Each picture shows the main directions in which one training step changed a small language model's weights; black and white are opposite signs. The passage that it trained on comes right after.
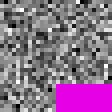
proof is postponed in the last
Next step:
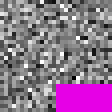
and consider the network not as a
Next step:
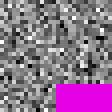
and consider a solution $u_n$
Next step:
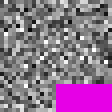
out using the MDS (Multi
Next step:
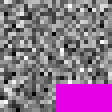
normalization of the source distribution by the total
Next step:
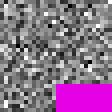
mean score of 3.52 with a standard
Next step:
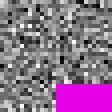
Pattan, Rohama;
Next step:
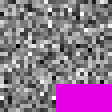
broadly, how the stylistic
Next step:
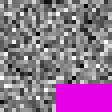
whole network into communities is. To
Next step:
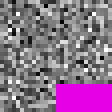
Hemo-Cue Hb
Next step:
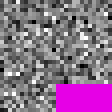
and showing that positive biorthogonal
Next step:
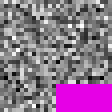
an ecological focus is possible without
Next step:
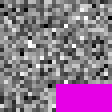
dynamic hip screw and
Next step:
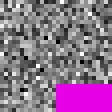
all $n \ge 3$. These
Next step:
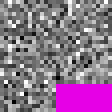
production is considered a very important probes
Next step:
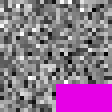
all $ \alpha \leq \gamma $
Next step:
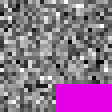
all the other $\varphi_i$ for
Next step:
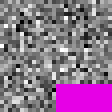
its derivatives to afford a
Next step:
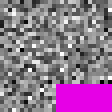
Indonesia as a study
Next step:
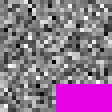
in speed adjustment efficiency.
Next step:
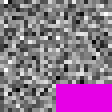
sides of (1.1) on
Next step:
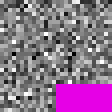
and simulation are less than 4% at
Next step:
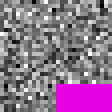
= 0$ is perturbed according to
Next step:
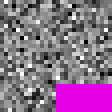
appropriately and promptly. It
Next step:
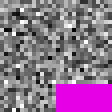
data were retrieved using case
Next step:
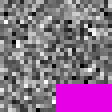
\thanks{M. Yang,
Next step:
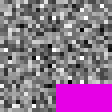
to support ENVRI in
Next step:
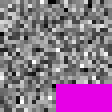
(ii), \item[-] found all
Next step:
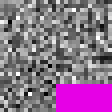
indicate that there are models of {\bf
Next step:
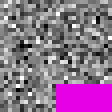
of these efforts have focused
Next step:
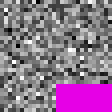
up opening wounds in the
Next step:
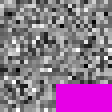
= {\mnras}, year
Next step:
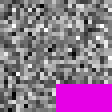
GGA+PBE, and
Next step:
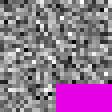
Body composition was measured by using
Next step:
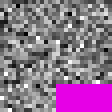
at $x_i$ with radius
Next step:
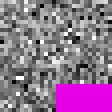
where \begin{gather*}
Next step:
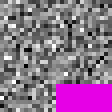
of the intensity profile is
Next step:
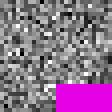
bit flip would result in a
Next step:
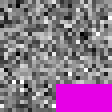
$C^\alpha \defeq
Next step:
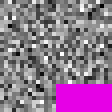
\Delta^1_q$ denotes the
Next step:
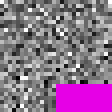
or set of activities (as explained in
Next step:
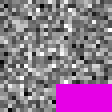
CLAHE and THT must
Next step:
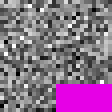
is a deterministic coefficient. The nonlinear
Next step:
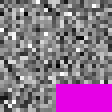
by} invertible solutions to the constant
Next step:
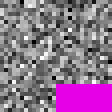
\left\{ \begin{array}
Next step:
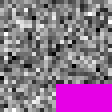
\begin{figure} \centering
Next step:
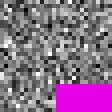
transform any initial perturbation into a
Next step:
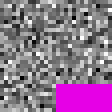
\cap D$, where A, C ,
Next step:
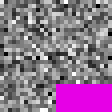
structures and co-almost CR
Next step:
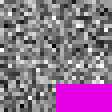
on single valued neutrosophic
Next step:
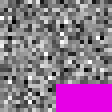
estimate the norm on the left-hand
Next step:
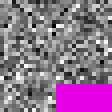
fed and extractive species of
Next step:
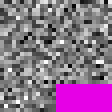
antipyretic activities.
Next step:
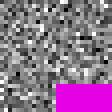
6 = 26 years and above From the
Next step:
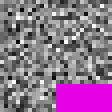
with the random duration noise modeled
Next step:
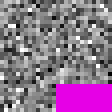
of the origin of mass of
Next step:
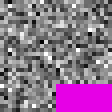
site $i$ as shown in Figure
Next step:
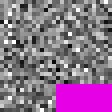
for the study of knots. An
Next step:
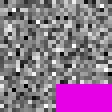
the different strip types including
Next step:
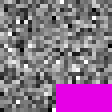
substituted into Eqs.
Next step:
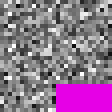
term of his own to characterize matter
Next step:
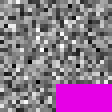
of the paper provides the characterization of
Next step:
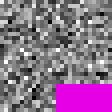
ensure that the sum of demands of
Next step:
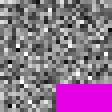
a very efficient algorithm, linear in number of
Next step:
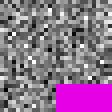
also prepare two types of
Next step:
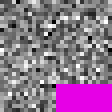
and communication technology, to offer the relevant
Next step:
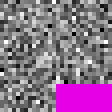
which obviously guarantees that
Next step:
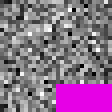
но обратное
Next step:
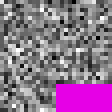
adoption of innovations and the constraints
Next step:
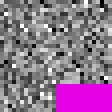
[\nII] long-slit
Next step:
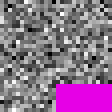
companies business model sources according to the
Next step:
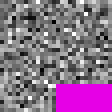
relatively young based on
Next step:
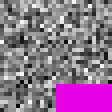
of metal cooler, see
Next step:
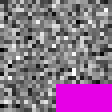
formed later in the simulation. The
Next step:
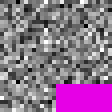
behavior of the holographic
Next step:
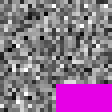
halo, and introduce the eight different
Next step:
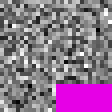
file % set second argument of \begin
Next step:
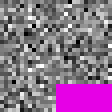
child, young employee,
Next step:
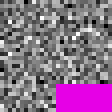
Classical stability analysis suggests that
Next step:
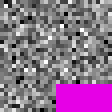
constellation centroid. Since
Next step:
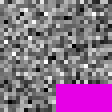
no longer crystallised on
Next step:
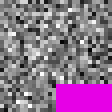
permittivity, and a
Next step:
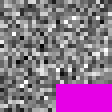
Next, patches are generated based
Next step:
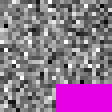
vast number of works on
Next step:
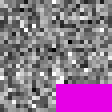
be an unit vector and suppose that
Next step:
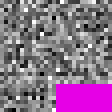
developing the indicators for monitoring
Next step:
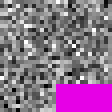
a photography exhibition.
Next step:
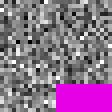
can be considered negligible at
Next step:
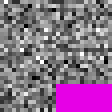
can be further performed in a forecast
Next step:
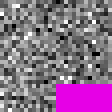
W_h$ when $\delta_h
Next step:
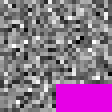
was reduced. Conclusion: We
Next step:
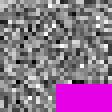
2022). However, the growing
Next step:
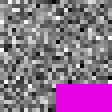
each of the three parameters, we follow a
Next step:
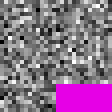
we have not explored is the physical
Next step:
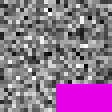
used as the benchmark model company
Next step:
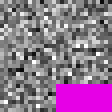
$\nu=\Phi(p)$ be the
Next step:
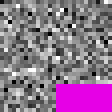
kind of Lagrangian has
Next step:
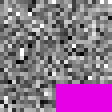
smoking history. To ensure
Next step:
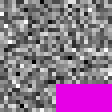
connected subgraphs. For instance, if
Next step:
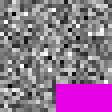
1.5 metres. This study present
